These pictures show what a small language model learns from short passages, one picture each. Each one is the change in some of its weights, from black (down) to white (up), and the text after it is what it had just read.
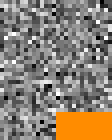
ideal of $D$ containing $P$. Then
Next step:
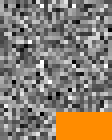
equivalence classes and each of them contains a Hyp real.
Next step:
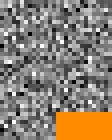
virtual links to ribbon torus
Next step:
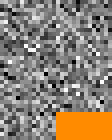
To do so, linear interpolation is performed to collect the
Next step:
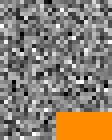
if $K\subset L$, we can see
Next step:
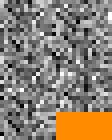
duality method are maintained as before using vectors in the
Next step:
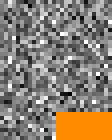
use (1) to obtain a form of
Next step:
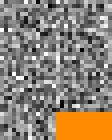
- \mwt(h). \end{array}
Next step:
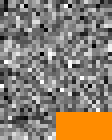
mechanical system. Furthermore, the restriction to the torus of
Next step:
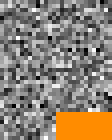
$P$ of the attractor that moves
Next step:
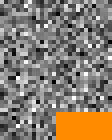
ul. Wita Stwosza 57,
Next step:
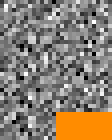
for lower triangular matrices with entries involving Jacobi polynomials}
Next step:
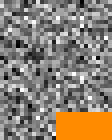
presence felt when the integral is collapsed on to
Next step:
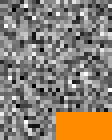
\ref{FNK}). \begin{figure}
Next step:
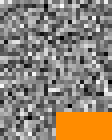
\cite[Section 170]{Segre}. We can
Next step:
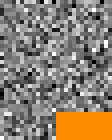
1994. \bibitem{thorpe}
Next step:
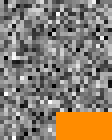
a Hamiltonian function with $G|_{Y_0}
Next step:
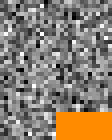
at $\lambda$. Take a parameter $t$ on
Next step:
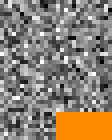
Prym-embedded curves in $\T$ and
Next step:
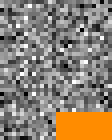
representation of the semigroup $(S, S/\theta ;
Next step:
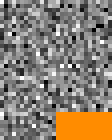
the graph of the map. Each connected component involves the consecutive
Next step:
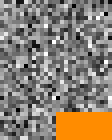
with drift and diffusion co\"efficients as described in
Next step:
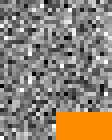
let $f(x):=0_{N}.$ Suppose thus
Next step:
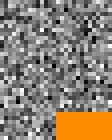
of $\varrho(r)$ are completely independent of each
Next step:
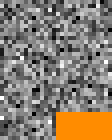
$\alpha $ and $N$. Thus, given $\alpha
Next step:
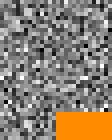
of \eqref{MarkovApery},
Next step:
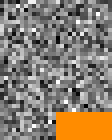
boundary value problem \eqref{eq3.21} --
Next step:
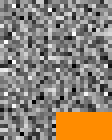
and all $a\in \textmd{B}.$
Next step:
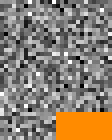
\mathrm{id}_a\right) :
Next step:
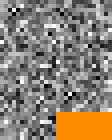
have $\sum_{C\subseteq B\subseteq
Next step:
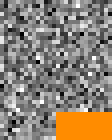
$\tilde \delta_{x_i}$ acts as the
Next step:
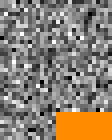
On pose la d\'efinition naturelle
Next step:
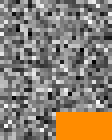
Also notice that in the case that the pair $(\alpha,
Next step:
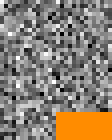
the corresponding preconditioners, is a matter of future
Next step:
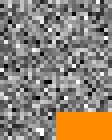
statistical mechanics \cite{BD, Bak,
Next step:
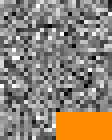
simplicial homotopy one finds quite often in the literature:
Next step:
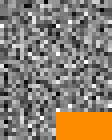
general due to the last mentioned point. The basis for our
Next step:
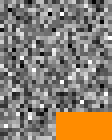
are just as in $BF(r)$, while later
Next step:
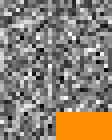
energy model \eqref{eqn: energy model CV}.
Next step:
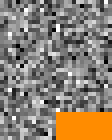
reversible result, the starting point of elegant
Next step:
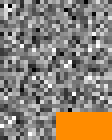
are called {\it statistical mixture} or {\it
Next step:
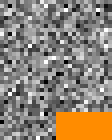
Clarendon Press Oxford University Press, New
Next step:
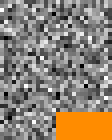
the knot out of its tight shape, changing the
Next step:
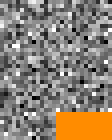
57T05. \paragraph{Keywords:}
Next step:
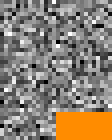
4$, there exists a pair of disjoint idempotent
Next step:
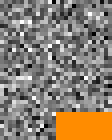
with the barrier function $\phi := \min
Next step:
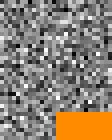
first investigate all $L_{B_s}$-invariant
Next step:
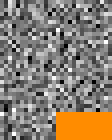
and prove the time-decay rate in
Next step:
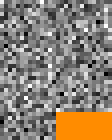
the calciner is unavailable. The only
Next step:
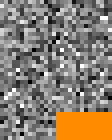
i\fff,\trf j}\qff
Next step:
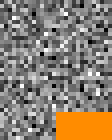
case, an automorphism \begin{align*} \phi
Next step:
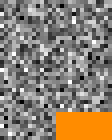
for all $\mathbf{x},\mathbf{y}
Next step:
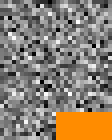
function field. Indeed, let $D$ be such that
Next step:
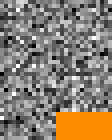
Borel $\sigma $-algebra of $X.$ We say that
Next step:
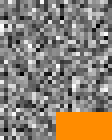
in \cite{tony2014two} for the testing
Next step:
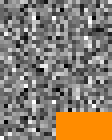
integrable quaternionic distribution, whose regular orbits are locally
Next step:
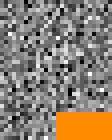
we can employ a semianalytical technique, such
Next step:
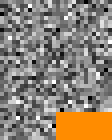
X_2} \langle f,g
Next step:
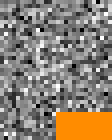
in terms of $\theta$ and satifies the condition
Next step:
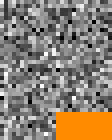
the functions $P$ and $Q$ are
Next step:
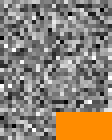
Definition \ref{def_bound_quark}.
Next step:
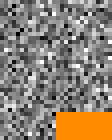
can see [13, 14].* The next results deal
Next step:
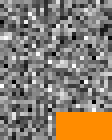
the $p$-torsion of any two supersingular elliptic
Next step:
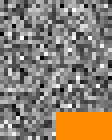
a spline approximation of the boundary condition which is regularized,
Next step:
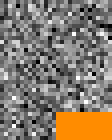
and endowed with a meromorphic lift $\phi^*(\tau)\in
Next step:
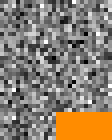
choose the region for refinement. We first define the range
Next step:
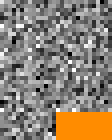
$\tails C$ which is a full geometric
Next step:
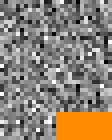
$\sum\limits_{ u_2,\ldots,
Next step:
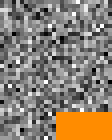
\cite{Tsa13}, res\-pectively. We
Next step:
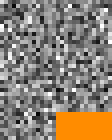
\frac{\partial^2 \ua}{\partial
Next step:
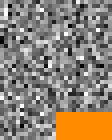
simple and supersimple transversal designs, {\it
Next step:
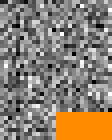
will derive very similar results to those obtained in
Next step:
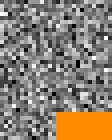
is given as in \eqref{eq4.1}.
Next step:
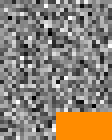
\end{align*} Therefore, \begin{align*}
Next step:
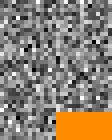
is proved. \fin Using these estimates and applying Lemma
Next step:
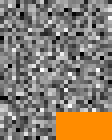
and Eq.(1.7) are replaced by $\gamma
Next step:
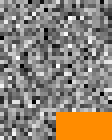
the next step. \textbf{Step 3}: Set
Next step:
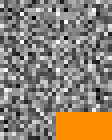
quasi $V$-module in category ${\bf
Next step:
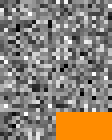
\subsection{Compressible Boussinesq
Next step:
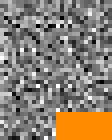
in the last expression is defined so far only under the condition
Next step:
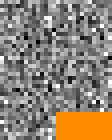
- \gamma_k^\circ)) - mg
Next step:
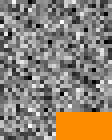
$\bY_{pn}$ are defined in Remark
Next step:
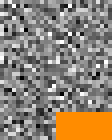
\color{black} all the LTI networks
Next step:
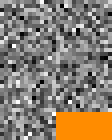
all $p , q \in \cC$. \medskip
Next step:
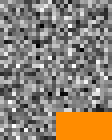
study of infinite dimensional manifolds has received much interest
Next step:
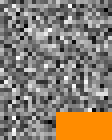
Z\right), \end{equation*} the
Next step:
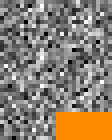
We can go further by examining the Hausdorff dimension
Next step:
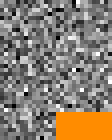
we use Dedekind test, cf.
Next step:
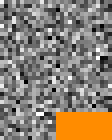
the same, compare the next highest powers of $\Omega$
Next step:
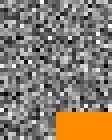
boxes in column $j$ of $\mu$.
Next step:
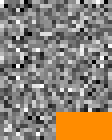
my philosophical knowledge is
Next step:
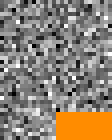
-\frac{\partial v}{\partial x}, \] where \(
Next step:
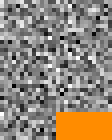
& Fact & Sol & Ref & TOT
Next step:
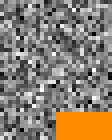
$\det L=1$, where it coincides with the
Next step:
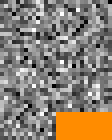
shown that there is a one-parameter family
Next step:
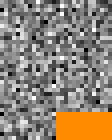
proof. For the remainder of this section we carry out
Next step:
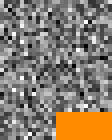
module is divisble by $p^n$.
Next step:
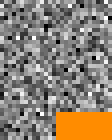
= a^{-1}$, which contradicts the bijectivity of
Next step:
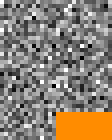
\caption{Over the iterates of an algorithm to
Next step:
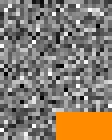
set. The proof is an adaptation from
